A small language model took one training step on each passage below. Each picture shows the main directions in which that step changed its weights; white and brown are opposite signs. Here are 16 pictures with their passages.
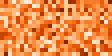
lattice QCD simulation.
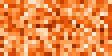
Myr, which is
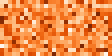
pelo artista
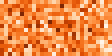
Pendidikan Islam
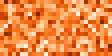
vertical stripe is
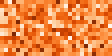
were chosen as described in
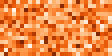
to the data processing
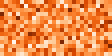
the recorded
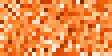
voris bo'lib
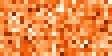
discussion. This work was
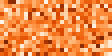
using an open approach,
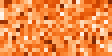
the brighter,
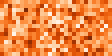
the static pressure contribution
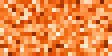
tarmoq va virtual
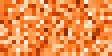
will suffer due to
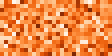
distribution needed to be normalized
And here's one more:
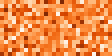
a qualidade de
